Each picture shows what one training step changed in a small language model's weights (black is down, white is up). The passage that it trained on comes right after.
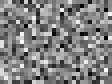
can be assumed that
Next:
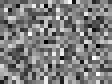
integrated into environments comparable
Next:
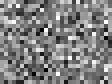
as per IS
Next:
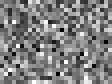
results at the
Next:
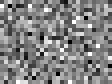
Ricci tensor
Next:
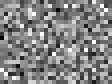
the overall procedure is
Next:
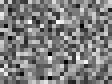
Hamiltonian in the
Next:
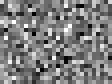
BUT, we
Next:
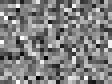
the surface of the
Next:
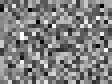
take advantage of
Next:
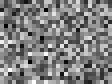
directly related to the
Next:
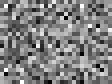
measurement. Hence,
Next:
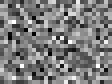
of water.⁶
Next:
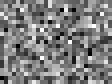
of the title
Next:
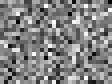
the quadrupole
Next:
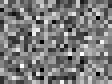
prevention of mental
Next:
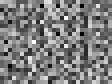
questions is whether the
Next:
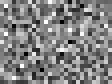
of cooperation between
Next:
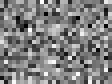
by Circle
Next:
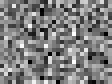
equivalent to the configuration
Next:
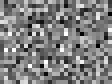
, C1 and
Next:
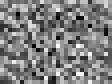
box of volume
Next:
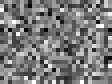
coloured iron
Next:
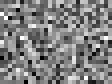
the volume of the
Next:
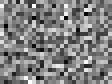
in and around 33
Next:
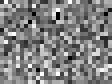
Figure 3:
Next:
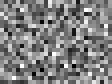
of the studied
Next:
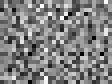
materials or equipment are
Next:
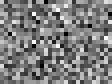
bound cluster as indicated
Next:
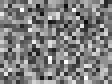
function of the
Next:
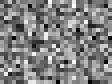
such as the one
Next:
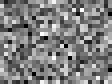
in increasing load
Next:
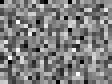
For example, since
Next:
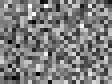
gauge fields will require
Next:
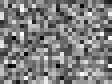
provide videos of
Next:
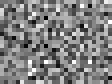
Students will learn
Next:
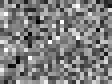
asymptotically scale as
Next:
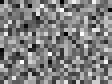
specimens were tested
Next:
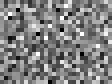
instability and the
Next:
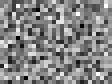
finite system, the
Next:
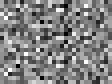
and the contact stress
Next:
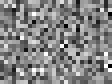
applies to the
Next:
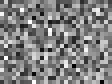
frequency of the
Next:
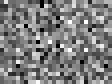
estimate the neutron production
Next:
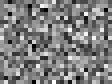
under loaded
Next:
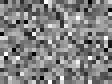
be leveraged
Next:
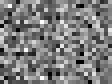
QRL still
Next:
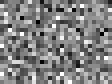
logically it should
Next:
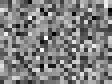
bougie was
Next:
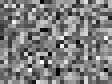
theoretical works addressing
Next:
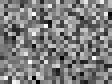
degeneracy is
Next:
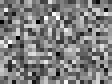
added, the new
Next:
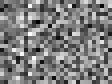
interesting situation arises
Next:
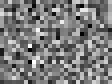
clocks were observed
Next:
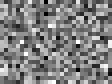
dependent on the
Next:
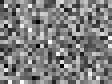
The "exposure
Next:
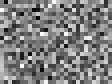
for energy conservation,
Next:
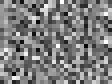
tells us that
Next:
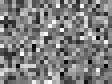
is applied on the
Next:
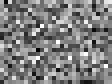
significant imaginary part in
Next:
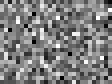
i 2 \pi
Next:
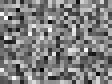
the stability of the
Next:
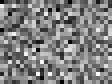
integration. Figure 11
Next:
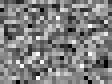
(shorts and
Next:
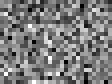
numbers from the
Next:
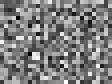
Social media and social
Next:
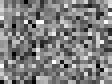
cows. It
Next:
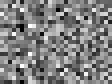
that of the
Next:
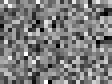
done daily 2 times
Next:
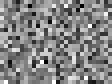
the need for further
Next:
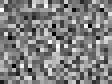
which was 29%.
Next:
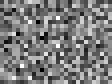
of reference**
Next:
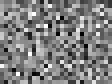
circuit is composed
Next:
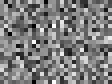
regarded as being
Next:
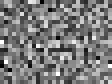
modified version of the
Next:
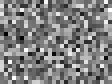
and all US
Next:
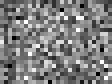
discuss these multipole
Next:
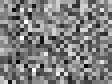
for minorities which
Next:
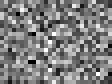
dynamic theory of
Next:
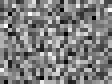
effective in ruling
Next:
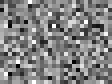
is the transformation of
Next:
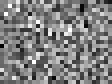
time measurements: a
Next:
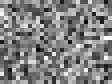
Each covariate
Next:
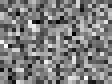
the spacetime metric of
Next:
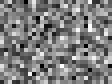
was extremely
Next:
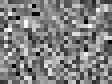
which lost their
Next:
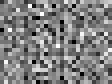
punches middle
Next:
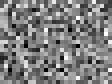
Here, we present
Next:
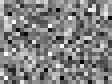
shoot and leaf
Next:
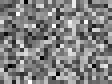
call the corresponding vacuum
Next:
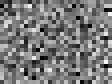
symmetry generators
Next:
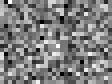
(here and in
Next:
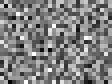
of the spectrum $
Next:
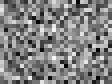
in mass.
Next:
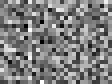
to architecture in
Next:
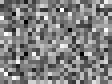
the spacing between
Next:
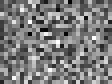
current sample of
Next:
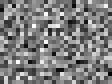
When the gravitational field
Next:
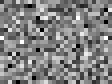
have formally set
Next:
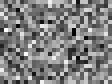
in the country
